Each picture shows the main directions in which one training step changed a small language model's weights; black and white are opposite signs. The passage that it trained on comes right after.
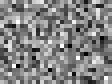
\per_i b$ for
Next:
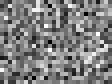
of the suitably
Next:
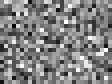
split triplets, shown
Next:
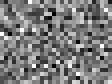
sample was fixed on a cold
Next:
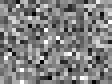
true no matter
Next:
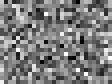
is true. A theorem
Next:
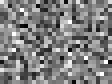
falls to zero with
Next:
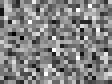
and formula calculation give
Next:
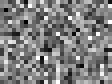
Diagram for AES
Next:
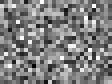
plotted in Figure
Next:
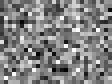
model, a one-dimensional system
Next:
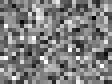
approaches a critical value
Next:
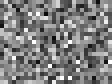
the critical density, and
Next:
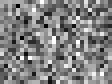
and \item monic, such
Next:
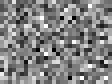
edge has at least one
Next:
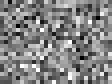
repeatedly as the parameters
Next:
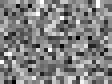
arithmetic is used
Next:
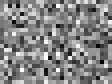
armchair graphene
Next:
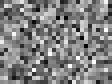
\edeqn Let $
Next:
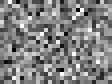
of the graph to the components
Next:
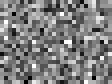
dimension, II, {
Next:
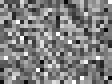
concentrate on the
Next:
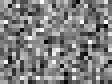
constrained from resolved
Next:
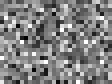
the wind\footnote{This
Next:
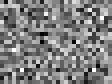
in the sense of Definition
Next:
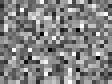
by $S^n$ the
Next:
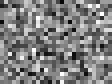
shown the existence of an
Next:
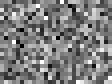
is the relative weight of
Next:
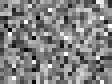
hence polarization.}
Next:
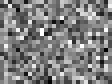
the final state photon
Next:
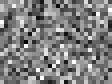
description of the method and in
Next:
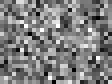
iterating over all potential
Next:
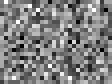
fraction of this energy by the
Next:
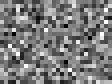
are about $3\times
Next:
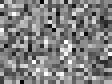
behind decoherence
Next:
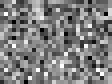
energy region. However, the
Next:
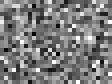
calculated as 0.28
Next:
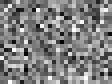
plane. Recently,
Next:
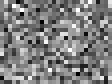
themselves with the
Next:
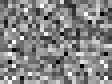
in this situation.
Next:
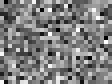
interference, which we
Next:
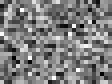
orthogonal directions
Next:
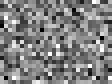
the first column of Table
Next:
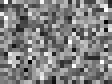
an infinite planar
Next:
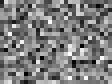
$\Gamma$ - is said
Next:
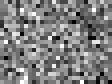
and a further requirement
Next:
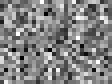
determined by the standard complex
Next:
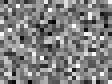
dominated by $$
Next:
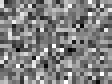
$\tau\leq T$. We
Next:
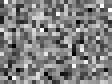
we have $$W =
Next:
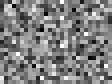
the complex Hessian matrix
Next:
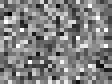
contours representing the
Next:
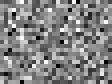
Understanding quantum
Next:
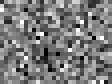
decoder that only considers
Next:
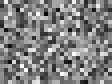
the above infinite sum,
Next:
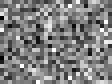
Transistors with
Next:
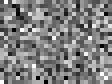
is a generic model for
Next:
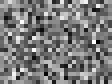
observed conservation of
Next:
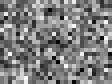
maximum. (Note that
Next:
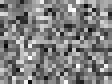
sector effective field theory.
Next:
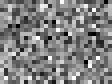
positron fraction
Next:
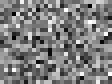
\spqr{} did
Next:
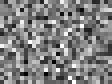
the token length to
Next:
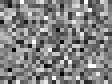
on at least one measurement
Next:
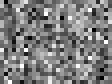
the overlap parameters.
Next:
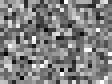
même conclusion
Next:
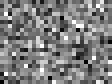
de Arquimedes.
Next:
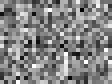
gravitation theory. It is
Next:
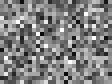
projection $\pi$ is
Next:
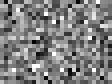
the absence of holes
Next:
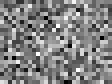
(If $n$ is
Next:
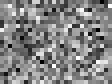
and two-band models,
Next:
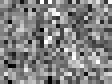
machines. Each
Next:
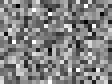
a binary representation of
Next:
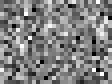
was implicit in the
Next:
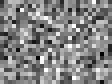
$Y_i$ then it
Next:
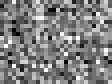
number of determinants. Since
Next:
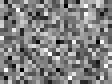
the convergence of the
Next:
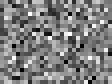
of complex commutative
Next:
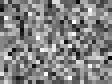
present a more detailed
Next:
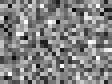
each agent independently
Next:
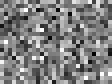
open market of
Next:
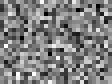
be the trivial group.
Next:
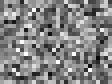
of parameters and often require
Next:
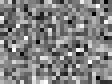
if one takes the electron
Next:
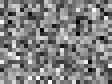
for any functions $f$ and
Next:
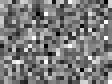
state (most times
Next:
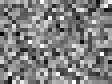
affinely locally
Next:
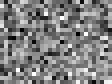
the next section.
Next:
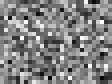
elaborate on our
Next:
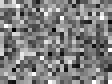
within a scanning
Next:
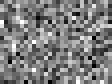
into (at least) two
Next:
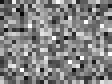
It is enough to show that
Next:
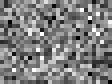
\right) \dr
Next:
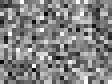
remain at a constant and finite
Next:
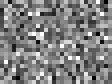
of the Lie algebra of
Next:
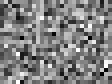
can be determined as follows:
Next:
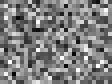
denoted with a tilde
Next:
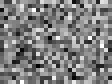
spanning tree of the
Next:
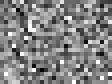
The second term was determined from
